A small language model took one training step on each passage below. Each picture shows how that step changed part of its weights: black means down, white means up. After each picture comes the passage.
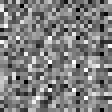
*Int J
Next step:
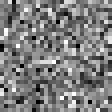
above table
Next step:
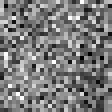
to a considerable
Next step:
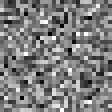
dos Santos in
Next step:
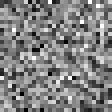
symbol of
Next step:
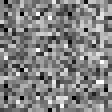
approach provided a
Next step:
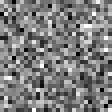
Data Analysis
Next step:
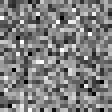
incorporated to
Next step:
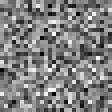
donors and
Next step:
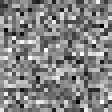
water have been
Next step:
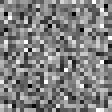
produced complete
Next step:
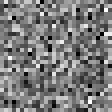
in computational
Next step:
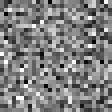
por un sistema
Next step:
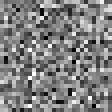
berishi mumkin
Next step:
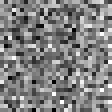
has been made the
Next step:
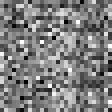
realise the best
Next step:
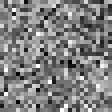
we carried out
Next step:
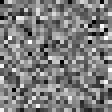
buracos ou
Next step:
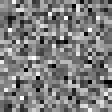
in demand. So
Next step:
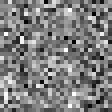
running) was
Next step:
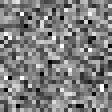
- Liao,
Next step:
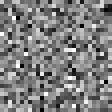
winst- en
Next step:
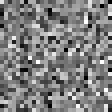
was sputtered
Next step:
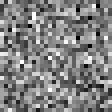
optimum utilization
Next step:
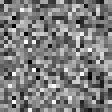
for the old.
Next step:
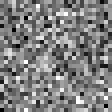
T. Ali,
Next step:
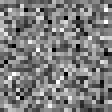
Author 3
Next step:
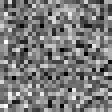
de existencia del
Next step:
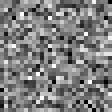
and BMI were
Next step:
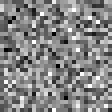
сабр ва
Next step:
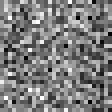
de edição e
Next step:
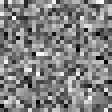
are being created
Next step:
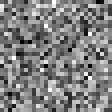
also lays the
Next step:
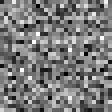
de jeu
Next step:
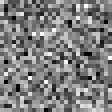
of the SRB
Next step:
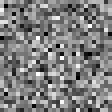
to conserve this
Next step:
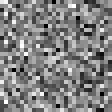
derived from the
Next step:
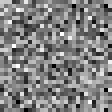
is supplemented by
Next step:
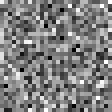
be released under
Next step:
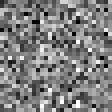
procesul de
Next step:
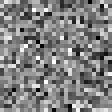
SBM takes
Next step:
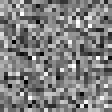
del conjunto
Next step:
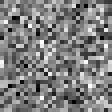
bir aziz
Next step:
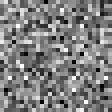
be interesting for
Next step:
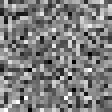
at an effective
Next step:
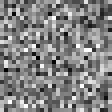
lack of study
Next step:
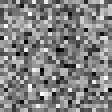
доступ до
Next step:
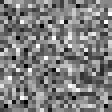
Zdeb K.
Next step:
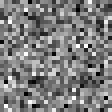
and research centre
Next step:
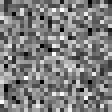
basé sur des
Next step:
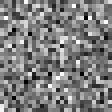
estrutura as
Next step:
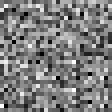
obras com as
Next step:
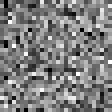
involved with
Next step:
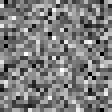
new (research)
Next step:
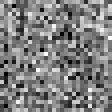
but also by those
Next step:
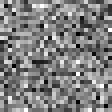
the production of
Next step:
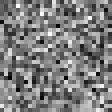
opportunities in
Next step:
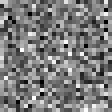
punta de las
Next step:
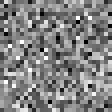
в умовах
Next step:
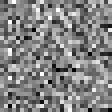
Path Method
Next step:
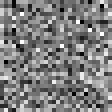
to takové
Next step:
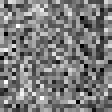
to form the reference
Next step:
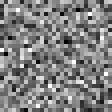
tillari temir
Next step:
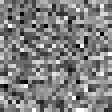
disconnect and
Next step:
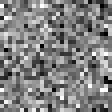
the FAIR
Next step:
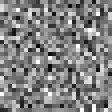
resultados derivados
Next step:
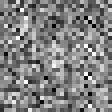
and linear
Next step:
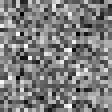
S. et al.
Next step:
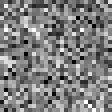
and the emergence
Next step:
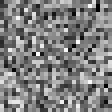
conduzida para
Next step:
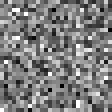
is the consumer
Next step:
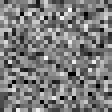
y vulnerando
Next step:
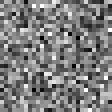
of employment and the
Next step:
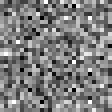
De plus,
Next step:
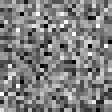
Represente este
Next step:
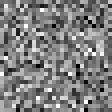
and over. The
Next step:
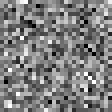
and seasonal
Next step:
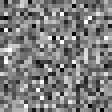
the opening of
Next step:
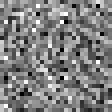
flor tu
